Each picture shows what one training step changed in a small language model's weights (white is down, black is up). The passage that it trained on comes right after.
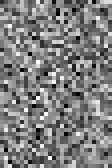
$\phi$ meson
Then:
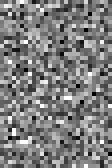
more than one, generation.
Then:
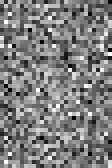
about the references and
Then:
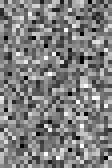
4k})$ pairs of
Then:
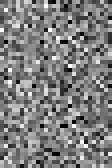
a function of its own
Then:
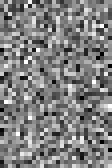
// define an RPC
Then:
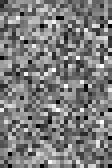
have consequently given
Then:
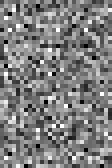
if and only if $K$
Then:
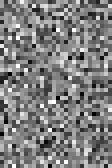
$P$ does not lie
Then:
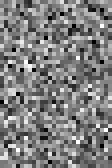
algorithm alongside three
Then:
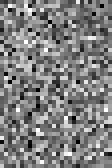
algorithm to generate the
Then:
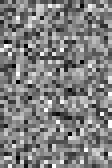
should be in a positive energy
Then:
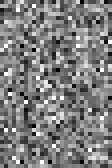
that is, deriving the map
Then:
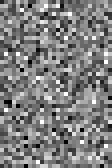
generate simulations, and so
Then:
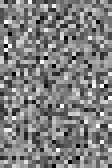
of a particular individual in
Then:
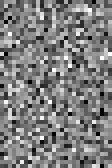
($\bigstar$)} for
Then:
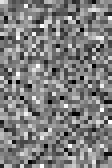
that finite-size components
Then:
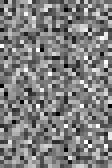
some initial time and then using it
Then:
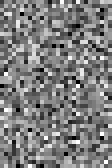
vector of the prolate
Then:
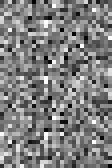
Marconi bridge
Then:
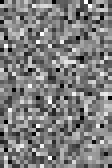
then $\sigma$ is the product
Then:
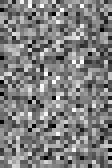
SLE (eg.
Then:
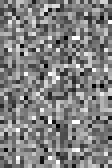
testing under dependence:
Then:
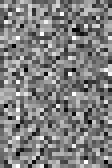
to determine right from
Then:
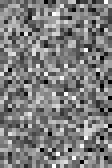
solvent traces.
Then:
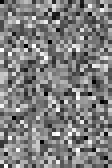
will be identified with the space
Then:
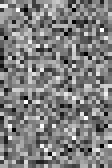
by which carbon fiber can
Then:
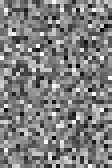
(see Supplementary
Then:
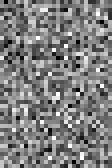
example of creating a
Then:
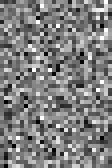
consider $X$ canonically
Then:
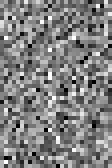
Fully Homomorphic
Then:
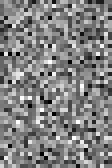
unique MV solution of the
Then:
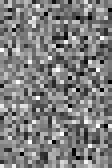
presented as a morphism in
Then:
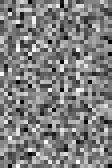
successfully be
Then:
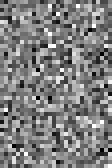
with resistivity < 100
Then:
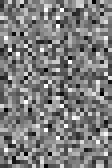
give brief
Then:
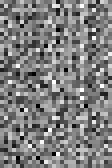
of sugarcane
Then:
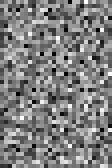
exist. One aim
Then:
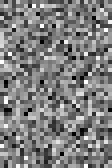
curves differ \(
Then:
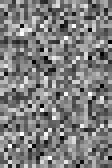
of lithium.
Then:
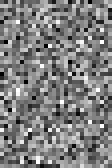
factors, the mass of
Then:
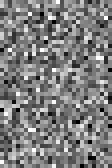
lens models of cases 4
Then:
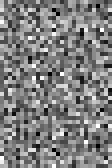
are even important in areas
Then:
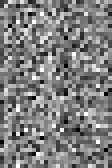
very useful for completely
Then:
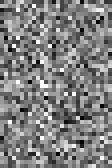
that $u$ is the solution
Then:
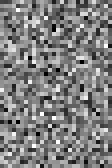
us} who did not
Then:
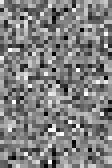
helping each other within
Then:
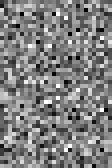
month, demonstrating
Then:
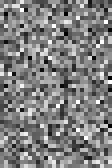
and referenced.
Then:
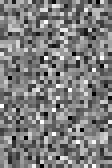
inequality, namely
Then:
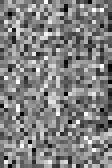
the decision to apply
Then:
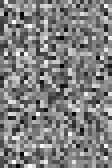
aniline phthalate
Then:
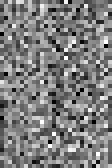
type). Overall,
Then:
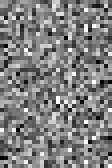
to Nabel et al.
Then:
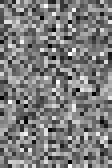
a proper rainbow
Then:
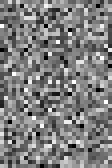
getting the public
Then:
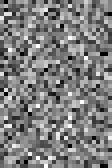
star formation, stellar
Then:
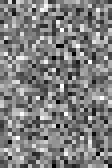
the constant \begin{equation}
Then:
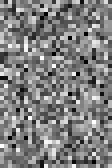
allows us to observe
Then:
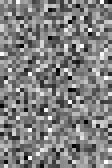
average, but the
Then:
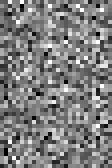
It is mostly used in
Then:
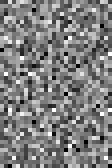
for each $\varepsilon > 0$
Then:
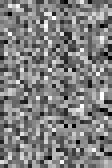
and the really big and
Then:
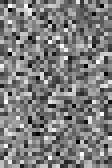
algorithms exist because of
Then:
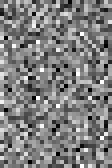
statistical modeling with
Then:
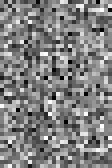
For convenience, we
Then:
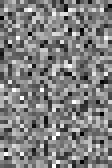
does not depend explicitly
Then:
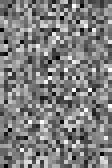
graph \mathcal{G} is
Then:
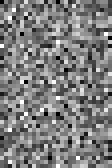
T2 HASTE
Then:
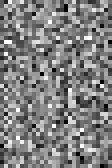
for early detection
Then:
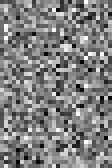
reliable than secondary
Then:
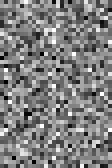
no longer determined by its
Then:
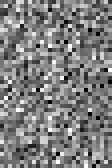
of Theorem 2.1 in
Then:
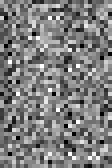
field dependent mobility and significant
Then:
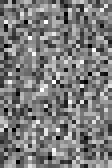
job in a company
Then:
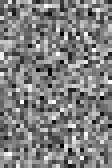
all over the world
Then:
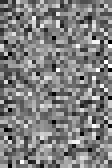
suggested by the
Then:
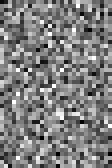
shown on the Fig. 1 the
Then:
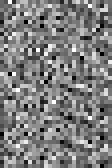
thus the polar and positive
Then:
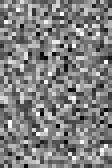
to solve the problem and not
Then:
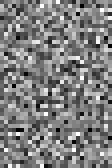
in {\it half the
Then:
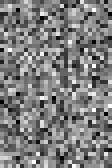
code for the disease
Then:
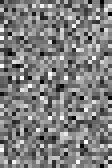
respectively. As we can see the
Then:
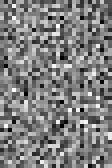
environment. Object
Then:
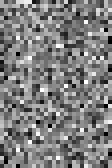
finite degree field extension.
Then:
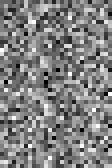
technology of today's
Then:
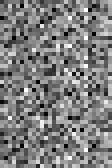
University, Viet
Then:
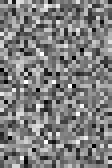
the following chain rule:
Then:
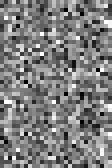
(PNP) and
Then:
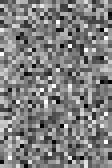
form \[ (\alpha,
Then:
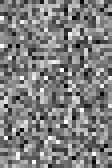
has been cleared out
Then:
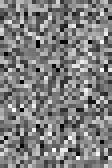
of living cells
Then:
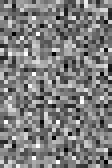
have identified a range of
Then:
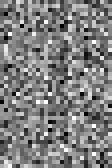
of TCR activation
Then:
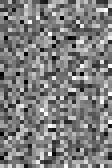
However, this condition, which is
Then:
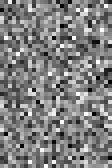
agents, Alice
